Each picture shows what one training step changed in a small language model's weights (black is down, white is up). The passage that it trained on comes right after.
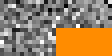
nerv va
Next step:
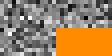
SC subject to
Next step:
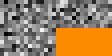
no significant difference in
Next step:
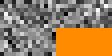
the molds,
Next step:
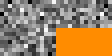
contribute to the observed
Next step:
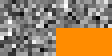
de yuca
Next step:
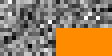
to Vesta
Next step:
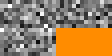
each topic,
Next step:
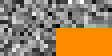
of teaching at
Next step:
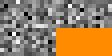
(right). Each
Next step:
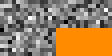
major variation of the
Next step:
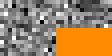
State Key Laboratory
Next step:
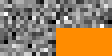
this research is to
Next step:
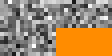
al.*³ have
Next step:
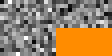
to get closer
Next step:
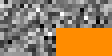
at the organism
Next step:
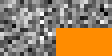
the soul as
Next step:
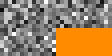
second-order intensity
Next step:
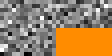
the bogus
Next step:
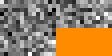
it possesses
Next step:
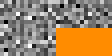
transition, and,
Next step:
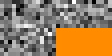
dark in the
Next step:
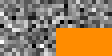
oshirish maktabgacha
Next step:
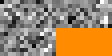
binary collisions. A
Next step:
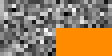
redshift distribution of the
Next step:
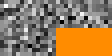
a clear LOS
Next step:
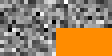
frequently employ
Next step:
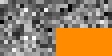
to that for any
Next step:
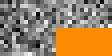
they appear in the
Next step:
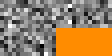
been skeptical
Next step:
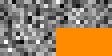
nausea and
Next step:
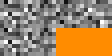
have also investigated
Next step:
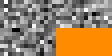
is defined by
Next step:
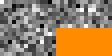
based on the
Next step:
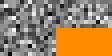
aos problemas
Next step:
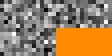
query range
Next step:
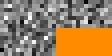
analysis results for the
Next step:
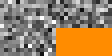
convergence in
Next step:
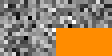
nazi en la
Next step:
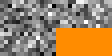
atasak ham
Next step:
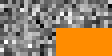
on account of its
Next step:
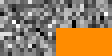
vision networks was
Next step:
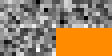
$M$ be
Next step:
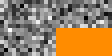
✓ to
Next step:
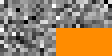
va h.
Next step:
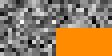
and so on,
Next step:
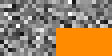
combined with CS
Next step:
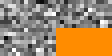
have an impact on
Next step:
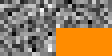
the experimental results
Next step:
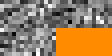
the software according to
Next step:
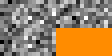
present study are that
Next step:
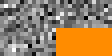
a galaxy versus its
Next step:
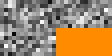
universality class as
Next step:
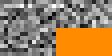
book, but
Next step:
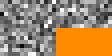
extend the lattice model
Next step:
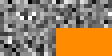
consumer has been
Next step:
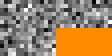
values and pass them
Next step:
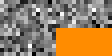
from the inference
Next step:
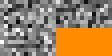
application for Internet
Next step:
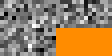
significant acceleration
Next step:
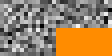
contains interaction of the
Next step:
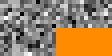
gap in performance is
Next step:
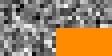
enrolled in
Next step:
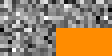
dimensional motion of
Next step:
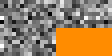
type, high
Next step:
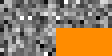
result, any action
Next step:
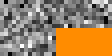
conduction electron at
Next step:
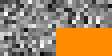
BIC was used
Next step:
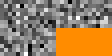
(MB) if
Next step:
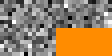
of literacy of
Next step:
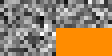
been reported.
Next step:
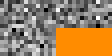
Projects Agency
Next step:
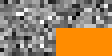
TCS array
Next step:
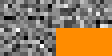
entity recognition and
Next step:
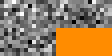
summarise, there
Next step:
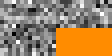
tahlil etgan.
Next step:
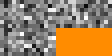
los territorios
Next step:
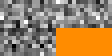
| 0 \rangle
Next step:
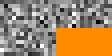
grupos citados
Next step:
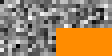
gained new
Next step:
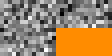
emphasis to a
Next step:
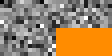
shown in Figure 6
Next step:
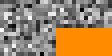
sugestões para
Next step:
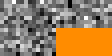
основі повного
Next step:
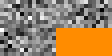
thickening and
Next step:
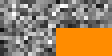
local flavor
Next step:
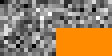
no caso Simone
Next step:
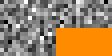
follow the course of
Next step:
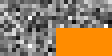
two evaluation metrics
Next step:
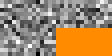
magnetic field lines.
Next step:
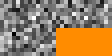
second category includes
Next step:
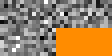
clearly, the field
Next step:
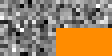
velocity. These results
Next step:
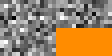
2. Methodology
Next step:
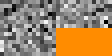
to treat various
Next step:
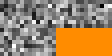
DMI will
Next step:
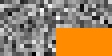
the biographical
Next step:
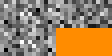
density functional theory,
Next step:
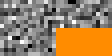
is a voltage
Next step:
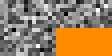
the $\beta
